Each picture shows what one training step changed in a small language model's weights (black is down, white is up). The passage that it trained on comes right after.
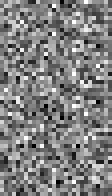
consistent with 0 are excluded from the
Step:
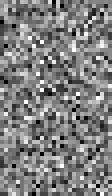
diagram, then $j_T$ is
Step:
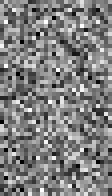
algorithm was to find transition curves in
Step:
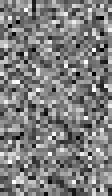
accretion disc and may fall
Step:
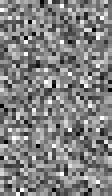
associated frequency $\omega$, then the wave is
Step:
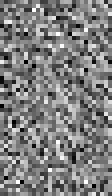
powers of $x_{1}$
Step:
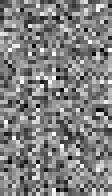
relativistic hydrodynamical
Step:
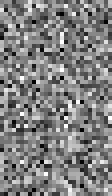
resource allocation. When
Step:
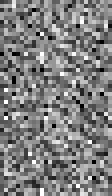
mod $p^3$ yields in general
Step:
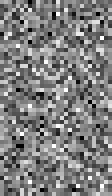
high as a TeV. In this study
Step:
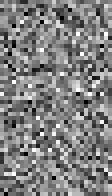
in X-mode. The dashed
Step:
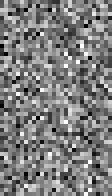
the induced one by the morphisms $$\tilde
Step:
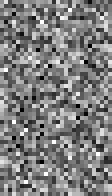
Michaille. {\em
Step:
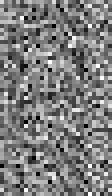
infection. We show here how the classical
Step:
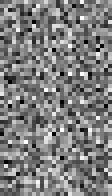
sont donn\'es
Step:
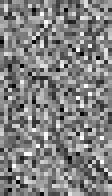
Publications Sage CA:
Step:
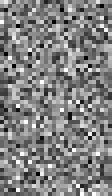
(right) hand lies at the first
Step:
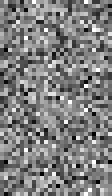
matching the peak tracking phase
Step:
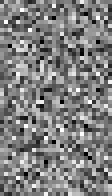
the NB tomographic
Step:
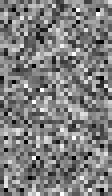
we can also show that $H$ and
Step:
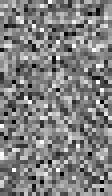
and that $S_i, i
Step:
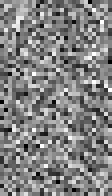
the CBM upwards (by
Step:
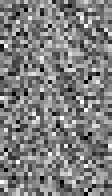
one and the dynamics of different spatial points
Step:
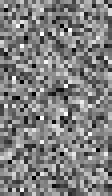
D$, and by the definition of $\mathcal
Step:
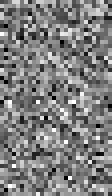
and density functions are nonzero constants. The
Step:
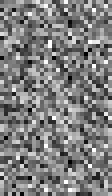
form a single group, and split the
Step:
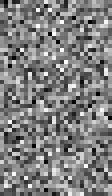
complexity of already generated grammar with
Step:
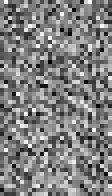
handle the missing case, we
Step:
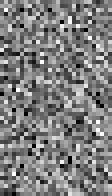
point of view, further developments are
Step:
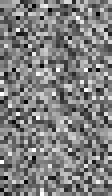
In one period shown in fig
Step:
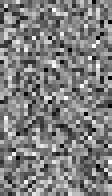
direction ${\hat {\bm s}}$ is
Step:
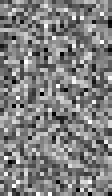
new effects will alter the property of the
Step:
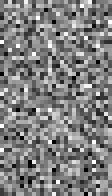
with an arbitrary constant $c'$ will also
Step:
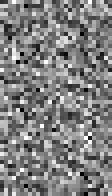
a harmonic map from a compact Riemann
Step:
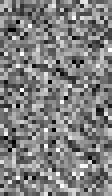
to the Standard Model
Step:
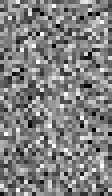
${\bf a}$ is counted by
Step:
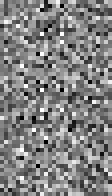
effort, we are
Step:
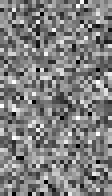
region at 95\% C.L.
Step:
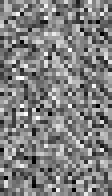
than two in four dimensions. No consistent
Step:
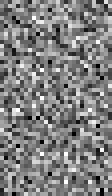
(CTA) will be the
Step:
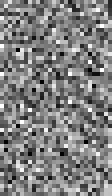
epitaxial growth of
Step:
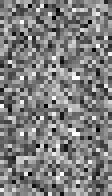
supported by the National Science
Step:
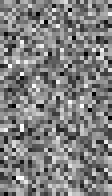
additives and structure-forming
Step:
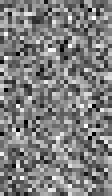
field (we conservatively
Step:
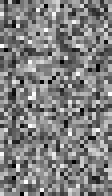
Balladares and Marcia
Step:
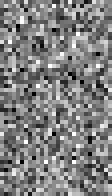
of $k_{xi}$, or namely
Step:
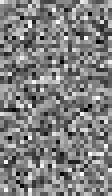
that in Step II of the proof
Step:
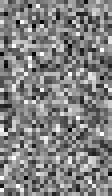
are channels that produce hadronic
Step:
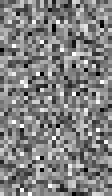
hand side we find \begin{equation*}
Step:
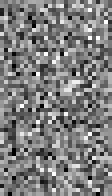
invariant slices. From the present
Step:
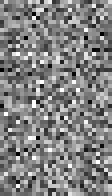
$|A|$ composing the phase
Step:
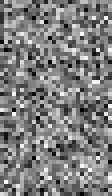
can serve as a standard ruler.
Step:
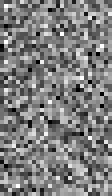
in general, only an affine bundle over
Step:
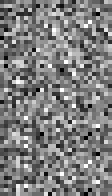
on the effective temperatures of the stars
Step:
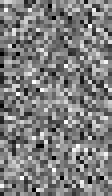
the crossover in behavior from $(2
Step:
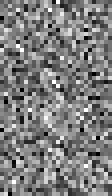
large numbers that the empirical
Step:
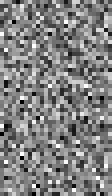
\end{equation} where $b$
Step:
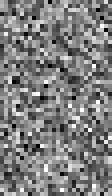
the eigenfunction (3) is identical
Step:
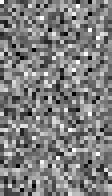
dynamics in the $\hbar \to
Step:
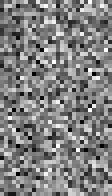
a script, through its
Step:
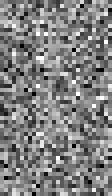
of $p$ D5 and
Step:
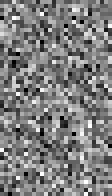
the proof of uniqueness and hence the
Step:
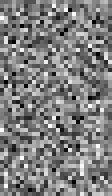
to be simple and interesting. For
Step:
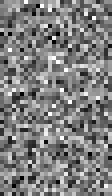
knot, the double-point diagram
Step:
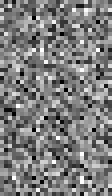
1.34 days in both the direct
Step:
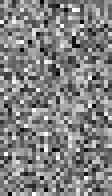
Maximilian University of
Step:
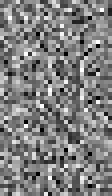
hence the right-hand side of
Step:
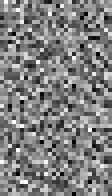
{Coulton}, \citenamefont
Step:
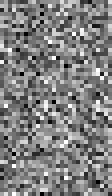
is to be estimated. The ML
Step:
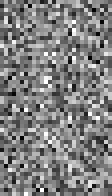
and Chen, Ye and
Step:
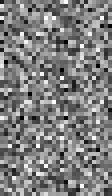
Of course, larger times are
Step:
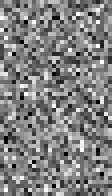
as priori to select the
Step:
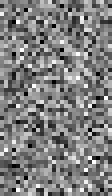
implementing the method. }
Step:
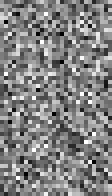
the transport GiBUU
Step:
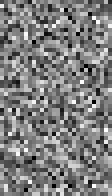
survives, leading to
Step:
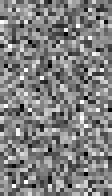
versa}. It follows that if
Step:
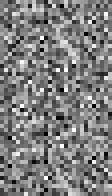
values, whilst dominated by experimental
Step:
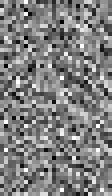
In what follows we employ the method of
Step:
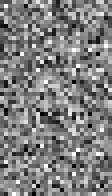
and $v_0$ is the
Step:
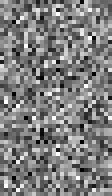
straightforward consequence of the concept of
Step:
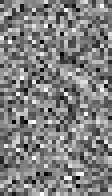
the Markovian noise case.
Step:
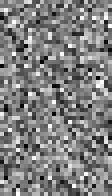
the effects of non-zero Reynolds
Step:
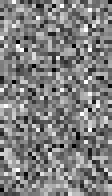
the smallest integer such that $
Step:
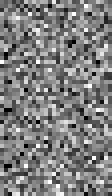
= 1 sample, arising from a
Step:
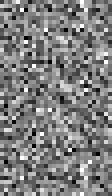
rank correlations can be but in the form
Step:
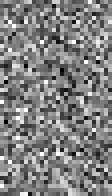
profiles of AFGL
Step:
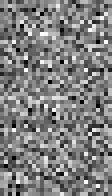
to differ. Then, the OS
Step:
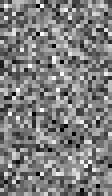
by integration on the basis is the
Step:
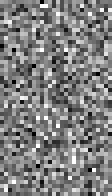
\item Every $w \in
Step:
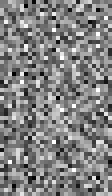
of angular momentum from the spin of
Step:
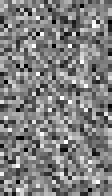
problem can then be computed by the same method
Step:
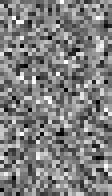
negligible error.
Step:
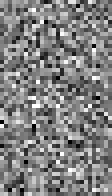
analysis also shows that the tree-based
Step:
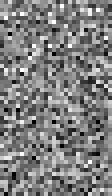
both spatial infinity and null
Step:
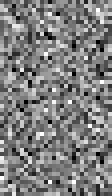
Figure 3 (4) is calculated with
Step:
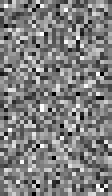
by $\tau_\alpha$ in the
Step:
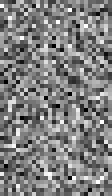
in the high frequency region is a key to
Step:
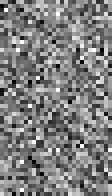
equations. \newblock \textit{J.
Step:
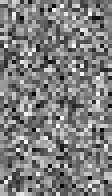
the Sturm-Liouville
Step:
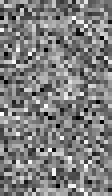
incorrect on any edge of
